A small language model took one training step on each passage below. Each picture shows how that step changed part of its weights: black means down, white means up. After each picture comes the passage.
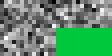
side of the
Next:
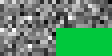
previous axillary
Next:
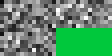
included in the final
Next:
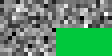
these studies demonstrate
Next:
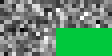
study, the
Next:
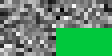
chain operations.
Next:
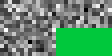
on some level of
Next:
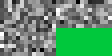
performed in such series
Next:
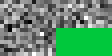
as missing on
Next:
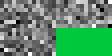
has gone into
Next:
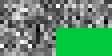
quantum techniques and
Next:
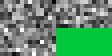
solid acids
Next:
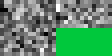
electronic devices). The
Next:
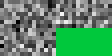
can never be
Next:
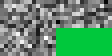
of user and control
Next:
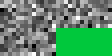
Introduction In response
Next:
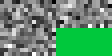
increasing of j
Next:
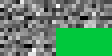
CPN have
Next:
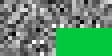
functions. The next
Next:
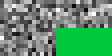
of spacetime symmetry
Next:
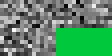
it is a
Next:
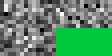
amount of mass,
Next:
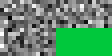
ISO from
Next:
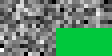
numerical approaches that produce
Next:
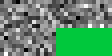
the school.
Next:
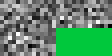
and statistically
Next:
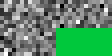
samples. That
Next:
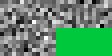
to the energy momentum
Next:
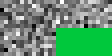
Aspects of
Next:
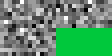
RF signals
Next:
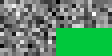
associated costs represent
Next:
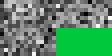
states can act as
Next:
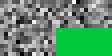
to a bulk operator
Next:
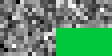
large and complex
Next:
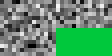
the screening
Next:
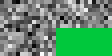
the reading and
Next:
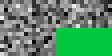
relief and no
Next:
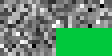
functions and their
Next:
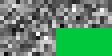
and the corresponding
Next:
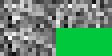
universe in the
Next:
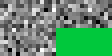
ambition with
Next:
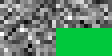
and DG scalar
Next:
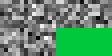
The measurement of
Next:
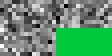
a consequent
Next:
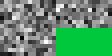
solid line).
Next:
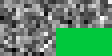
synthetic pathway
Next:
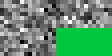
gave access.
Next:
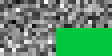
perceive the
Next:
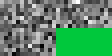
It is important to
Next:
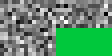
to verifying
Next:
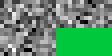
just as the
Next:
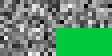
time of 18
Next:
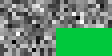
a lack of
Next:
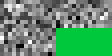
belongs to
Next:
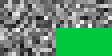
obtained from fitting
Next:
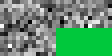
that the stable
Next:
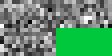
that $\gamma$
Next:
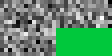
is spherical
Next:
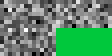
occur because workers
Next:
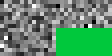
perceptions of
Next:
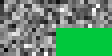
context of listed
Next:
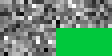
We now present and
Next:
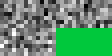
abundance of
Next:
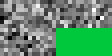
analysis is performed using
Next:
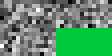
account the geometric
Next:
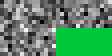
high mass star
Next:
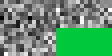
have agreed to
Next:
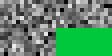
It is like an
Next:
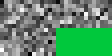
integrates its
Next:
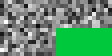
d \bar
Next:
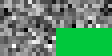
regression models we
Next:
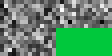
export command
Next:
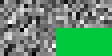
be used in the
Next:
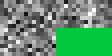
conscience of
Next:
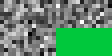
range of one
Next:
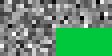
concentrate on
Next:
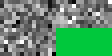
can be alternated
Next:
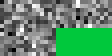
study conducted in three
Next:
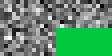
introduce the normal
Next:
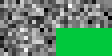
adverse effects of
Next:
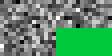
the medium's
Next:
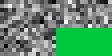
estimating function,
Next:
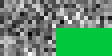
includes notable
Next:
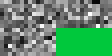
The Hamiltonian describing
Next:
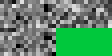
and split into 2
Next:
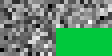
an algorithm for
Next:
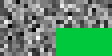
day of
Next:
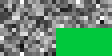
analyzed using
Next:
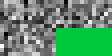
momentum exchange is
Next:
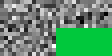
of solar power
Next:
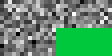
on Earth
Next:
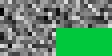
Data Store at
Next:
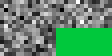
ground truth.
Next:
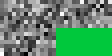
assumed that the
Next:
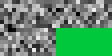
before the final decision
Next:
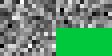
different operational
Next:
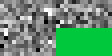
by modulus
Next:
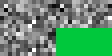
with Dr.
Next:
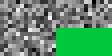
vertex position &
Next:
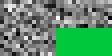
like autonomous
